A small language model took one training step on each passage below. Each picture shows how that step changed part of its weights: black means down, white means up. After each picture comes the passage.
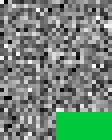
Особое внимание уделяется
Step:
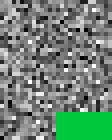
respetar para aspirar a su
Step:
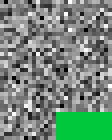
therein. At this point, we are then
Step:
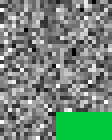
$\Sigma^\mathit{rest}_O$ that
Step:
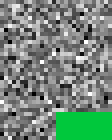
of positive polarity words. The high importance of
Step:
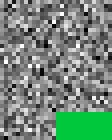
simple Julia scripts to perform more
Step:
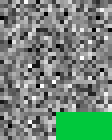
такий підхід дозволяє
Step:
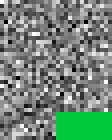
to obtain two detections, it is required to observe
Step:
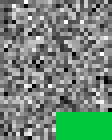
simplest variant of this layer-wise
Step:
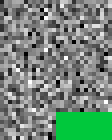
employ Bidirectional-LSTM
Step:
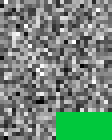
of Monte Carlo algorithms to evaluate
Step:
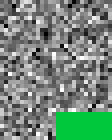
Incentive Compensation and
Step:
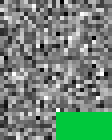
our estimates of the infinite volume, continuum results.
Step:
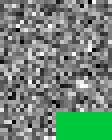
Reforma Psiquiátrica no
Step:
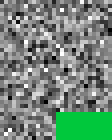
meetschaal psychologisch empowerment
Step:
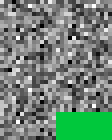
в сельском хозяйстве
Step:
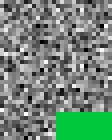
(2023). Rapport annuel sur la
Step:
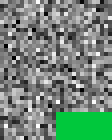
at $node_1$ to wait for
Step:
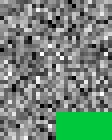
in-plane rotation of the spins [see
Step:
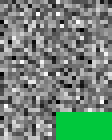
significant accretion emission compared to younger low mass stars
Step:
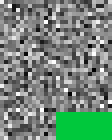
O. (eds.). Managing Institutional
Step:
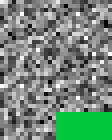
The materials will also improve considerably, and systems with
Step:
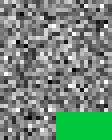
старший подростковый возраст
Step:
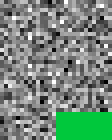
handling. This approach helps to enhance the
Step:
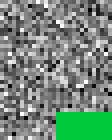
exceeds 50$\%$ for states with up
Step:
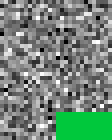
fields. We define a correlation function of residuals
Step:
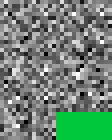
tezlik zahirasini yaratish
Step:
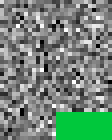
gold. A single molecule embedded in
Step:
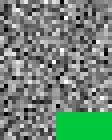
from the interior and flatten the pressure
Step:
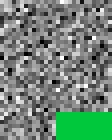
acordo com os autores Marzullo
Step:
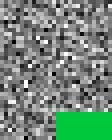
entropy of $\Psi^{(l)}$ satisfies
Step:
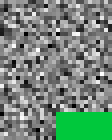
coupling constants, masses and existing energies the effects of
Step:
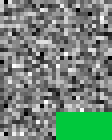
the sum capacity of the MAC. Thus,
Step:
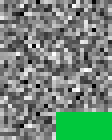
Rev. B}\ }\textbf {\bibinfo {volume}
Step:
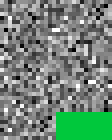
| Intuitive questions and have been
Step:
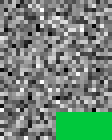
alimentos contaminados por fungos
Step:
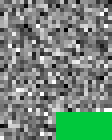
Receptor beta (Entrez gene
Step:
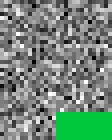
se llevó durante la temporada
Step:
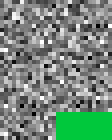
duragaylash va chatishtirish
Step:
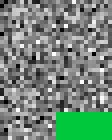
its integral should give the negative number of these discrete
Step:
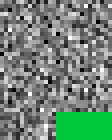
the sliding window technique and input
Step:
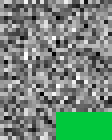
Rosa}, {Bogdanov}, \&
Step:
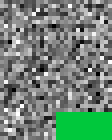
почуття, і втрата тим і
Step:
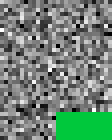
farovonlik yo’lida “Bir
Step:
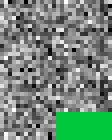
cerebellum, and brainstem,
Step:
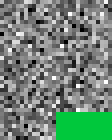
assumes periodic boundary conditions. The algorithm used for
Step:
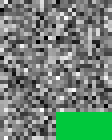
“Ayakta dikilmek”
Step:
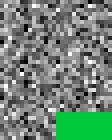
recurso textual, introduzir
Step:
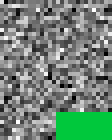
погашения внешнего
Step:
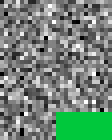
stands on insulating stool (A), a
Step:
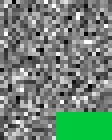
\A $. While the instanton fields,
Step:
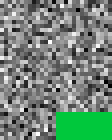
best trade-off between efficiency and uncertainty
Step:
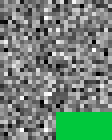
Using the latter ordering and the coordinate system of
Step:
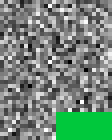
таъсирида оксидловчи
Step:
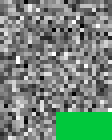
In contrast, with parmbsc0,
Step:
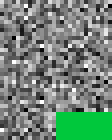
o'quv yilidan 7-sinfdan
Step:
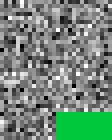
Population III.1, likely formed from
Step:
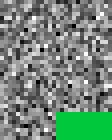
invariant mass distribution is ambiguous to an amount
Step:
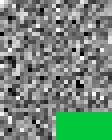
trabalho voluntário em prol do campo
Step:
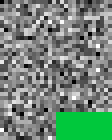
kutish – jarayonlar o'rtasida
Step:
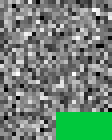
prior enrichment, likely by a neutron
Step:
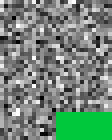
*Eucalyptus sp*
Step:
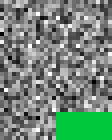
scale). \label{R1b}
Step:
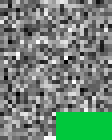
for any $a, b \in T$ with
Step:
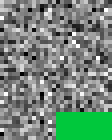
ya programado durante un tiempo
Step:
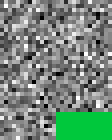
Alpes, CNRS, Institut
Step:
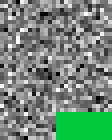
// Blonsky P. P. Selected
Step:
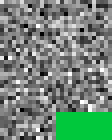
negligible. Given a functional relationship between the
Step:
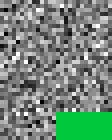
quadrant is covered by a thin
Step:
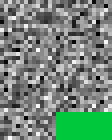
scalar densities of the nucleons and hence on the scalar
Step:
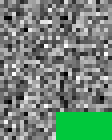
qilib ketadigan soddagina
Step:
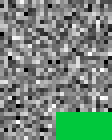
the scaled damping rates are independent on the
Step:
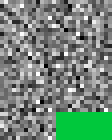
Implementation} We use a list of
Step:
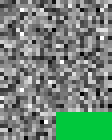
\mathbb{U}_{\ell' m'\ell
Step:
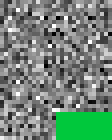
their cumulative distance (computed
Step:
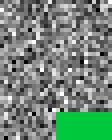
Journal of Criminal Law стр.
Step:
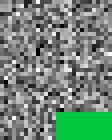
Возраст дебюта 53
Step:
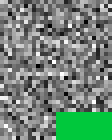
they find a core developer willing to
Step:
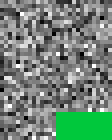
different phase-lag behaviour, the average phase
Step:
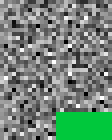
ҳаёти ва саломатлиги
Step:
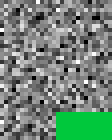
del profesorado que imparte en el
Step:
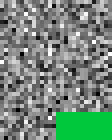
their study of IT project managers'
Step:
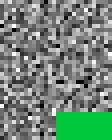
Taqlid: eksperiment har
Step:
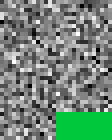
densities, and virial relations in the weak-and
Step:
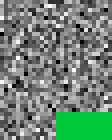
considerações feitas sobre o atlas escolar
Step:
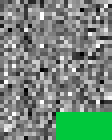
birinchi qatordagi so'zga
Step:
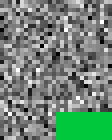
relatively high bidirectional strength values,
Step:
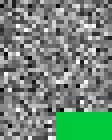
depends non-linearly on the accuracy. In
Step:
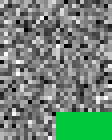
misralardagi otning yemini
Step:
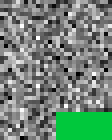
subsequent combustion. A conditional analysis
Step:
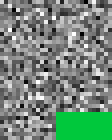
of DNNs. One of the most
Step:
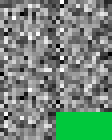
की मानसिकता
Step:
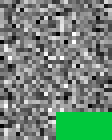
como mecanismos para o projeto de
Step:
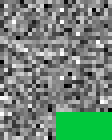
the pump energy and contracts reaching
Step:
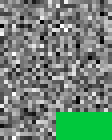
ta'kidlab, bolalarni erta
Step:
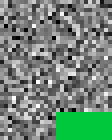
a finite distribution of values of $B_C$,
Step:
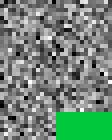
lowest order gravitational couplings of the
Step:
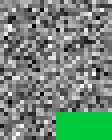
TPA. Secara fisik,
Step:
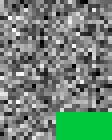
Orientierungswerte, die eine
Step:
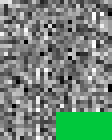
for a given orbital $a$, only a limited
